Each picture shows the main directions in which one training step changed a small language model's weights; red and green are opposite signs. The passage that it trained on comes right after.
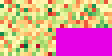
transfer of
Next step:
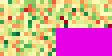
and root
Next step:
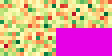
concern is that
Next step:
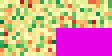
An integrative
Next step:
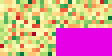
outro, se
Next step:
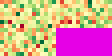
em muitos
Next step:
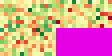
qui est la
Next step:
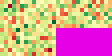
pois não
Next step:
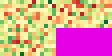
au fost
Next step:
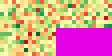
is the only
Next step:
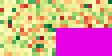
Students who
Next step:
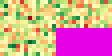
an upward
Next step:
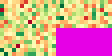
hal ini
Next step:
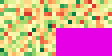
best performing
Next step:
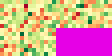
3$ deb
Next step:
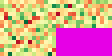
publication of this
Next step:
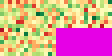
are students.
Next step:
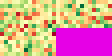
más cuando
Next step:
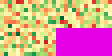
Kar va
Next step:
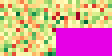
то, что
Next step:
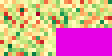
image c)
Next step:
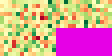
and mucous
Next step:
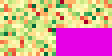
Status in
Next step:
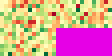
the process.
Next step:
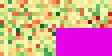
a quality of
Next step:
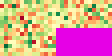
group of the
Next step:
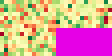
In Austria
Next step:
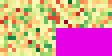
sender refers
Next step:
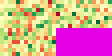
mass transfer
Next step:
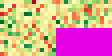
and automated
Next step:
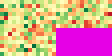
the universal
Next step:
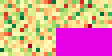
Journal of
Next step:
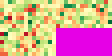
and local
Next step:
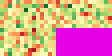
database and
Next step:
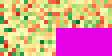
applies the
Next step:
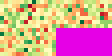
partir deste
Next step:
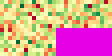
region under
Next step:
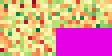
transiting from
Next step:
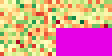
were having
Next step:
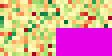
grids in
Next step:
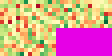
incremento del
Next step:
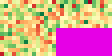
of white
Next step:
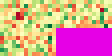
Yet, most
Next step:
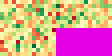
is related to
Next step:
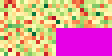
cases. The
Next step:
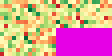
some of the
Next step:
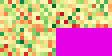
qualities of
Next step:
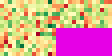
human cells,
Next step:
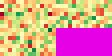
aplicadas com
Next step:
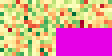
serios y
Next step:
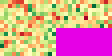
their strategic
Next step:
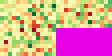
published results
